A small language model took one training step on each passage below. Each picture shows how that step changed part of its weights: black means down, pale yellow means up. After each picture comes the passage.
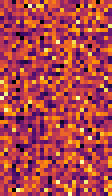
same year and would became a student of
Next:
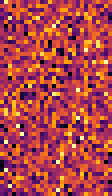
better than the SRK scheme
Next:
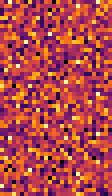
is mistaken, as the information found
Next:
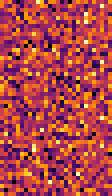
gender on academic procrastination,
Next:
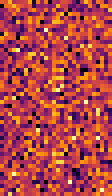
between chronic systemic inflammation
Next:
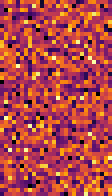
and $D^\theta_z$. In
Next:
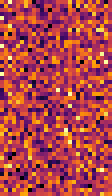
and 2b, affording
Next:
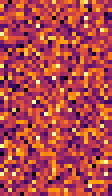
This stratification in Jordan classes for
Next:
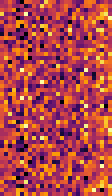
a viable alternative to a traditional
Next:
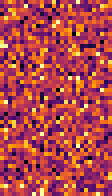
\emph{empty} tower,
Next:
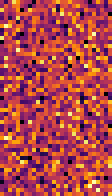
E-Views 12 A review
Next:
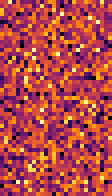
It arises in many branches of
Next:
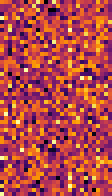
which the urethra is
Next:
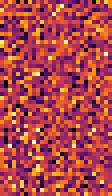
\R^{k}$ has a dimension
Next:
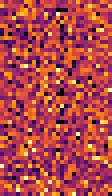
a considerable effect on the peak intensity of
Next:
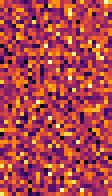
scenes are a series of imagery
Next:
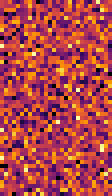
on the activities of the company, but given
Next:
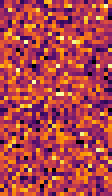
than the first node. The reason is that
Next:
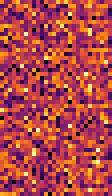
Robbe D, Gloria
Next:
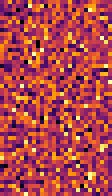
new substance will be produced, but
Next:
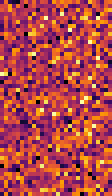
law; 2. Purpose limitation
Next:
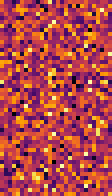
interest The authors declare that there are no
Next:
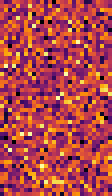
and comparing the results. In one case
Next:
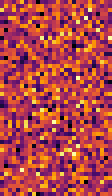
\textbf{Inputs:} initial condition
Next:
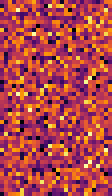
economies e.g. short
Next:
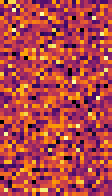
\end{eqnarray*} Therefore, we determine
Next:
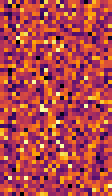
to facilitate its interpretation. In this environment
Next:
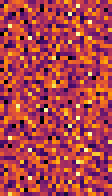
L, Ben-Zvi O,
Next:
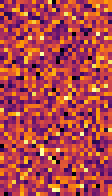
respondents - “not important”. The following
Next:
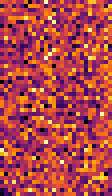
simplifying a more complex expression. This expression
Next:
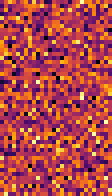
and assume that the curve~$\tC$
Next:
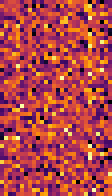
Dai ZS. Treatment of
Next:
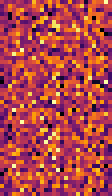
al. (2018) investigated the awareness impact
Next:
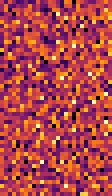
Delta. Notwithstanding the
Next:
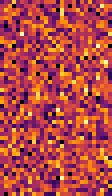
bound.} Let $X^{*}$ be the
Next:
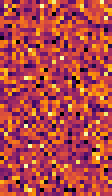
etkin yönetimini
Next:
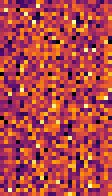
analyzing their effectiveness in distinguishing between
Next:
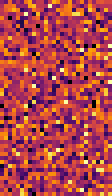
is only an approximation to a completely
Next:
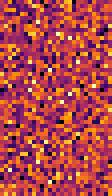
realization of the requirements on the new chemical
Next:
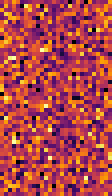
\mid\gamma\mid=p $
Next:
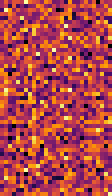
and outlet pressure boundary conditions of 3000
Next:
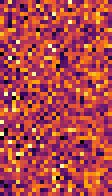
which removes for some set S the arguments
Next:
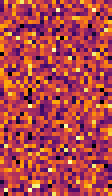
and only if $\Ass_R
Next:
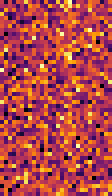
of different hospitals. Name,
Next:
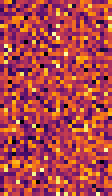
the Promotion of Computer Technology
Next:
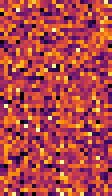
h is Planck's constant:
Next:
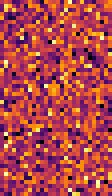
determination (R2) of each dependent
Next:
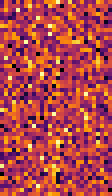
is the Ta Chata Guthi
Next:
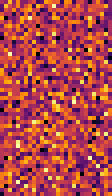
and Strulik (2023). As
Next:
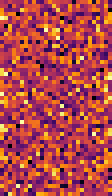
(unmanned aerial
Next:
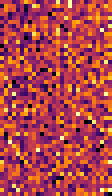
of the epoxy acid was established by
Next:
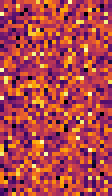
great deal of attention in applied mathematics,
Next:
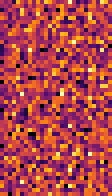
activism impact community development as a whole from
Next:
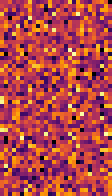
and the activity project leader. The results
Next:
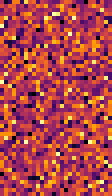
with major implications in terms of quality of
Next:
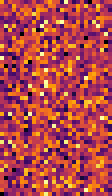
concise but capacious
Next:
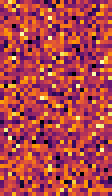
\end{equation*} Thus, as
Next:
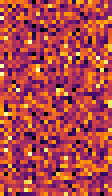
default (\bAO\b)
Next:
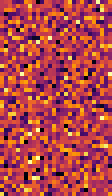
on $\overline{D} \setminus
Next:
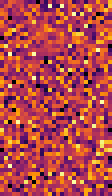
for Cement component is given as
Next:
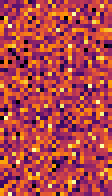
a constant $c>1$ such that
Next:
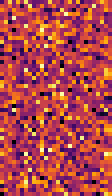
who will participate in carrying out these
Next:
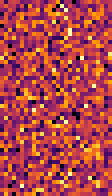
of up to 5.7 t/ha
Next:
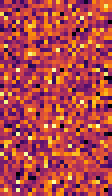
treatment or self-limiting with no requirement
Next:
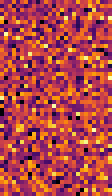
$\calG_0$ by using reflection
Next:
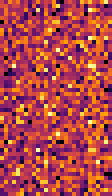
might happen. Poor electric power quality
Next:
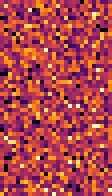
sum \begin{eqnarray*} \mathbb E
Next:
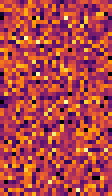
push to get the vessel on
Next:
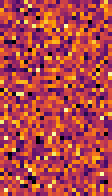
with the nonnegative orthant, so in
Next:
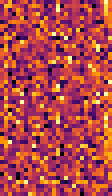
of molten salts at high
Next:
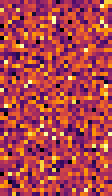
$\mathbb{Z}_n$ if they
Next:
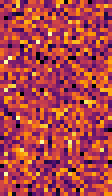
are bounded for all $m \geq
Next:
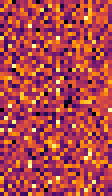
English for getting jobs in the
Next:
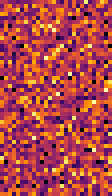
expressed by the integral over Wiener orthogonal
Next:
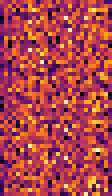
groups: individual and organizational level variables.
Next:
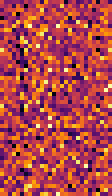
much carbon emission are increasingly being
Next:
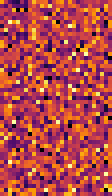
and 30 in control group Convenience
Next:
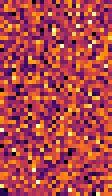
the algorithm in a real WR, being
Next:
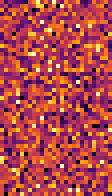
given points are \emph{dense
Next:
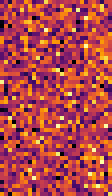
domains. Hence, it provides a low peak
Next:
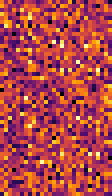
schedules, platelet concentration, and
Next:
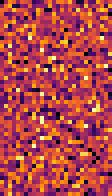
that will be used in our proofs:
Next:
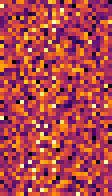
where they can contribute their meagre resources
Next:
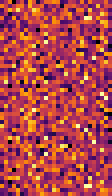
enables learners to think and act
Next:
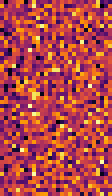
with technological advancements, interaction
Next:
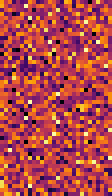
the stochastic and the rough integral on an
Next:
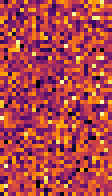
by the dietary treatment. This result
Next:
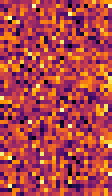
Let $X$ be a smooth projective variety
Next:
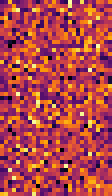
thin films is examined. A reduction
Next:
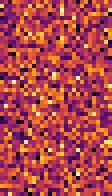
framework [5]. Thus, new
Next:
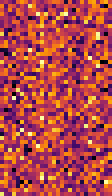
used these knowledge resources. Resources mainly
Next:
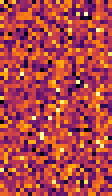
a smaller Q/N-rich
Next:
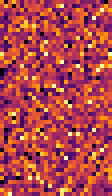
\begin{bmatrix} T_1 &
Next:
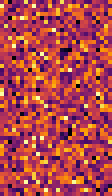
intent is about defeating competition
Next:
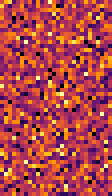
norm is $G$-invariant, we can
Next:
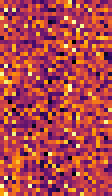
of the Live Coding and
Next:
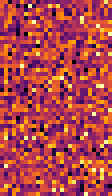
a variety of operational clusters to
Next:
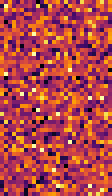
$g$. Besides, left and
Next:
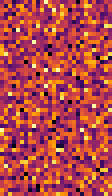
In this study, COR services were evaluated
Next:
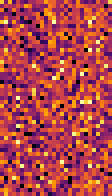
my bed in my room*".
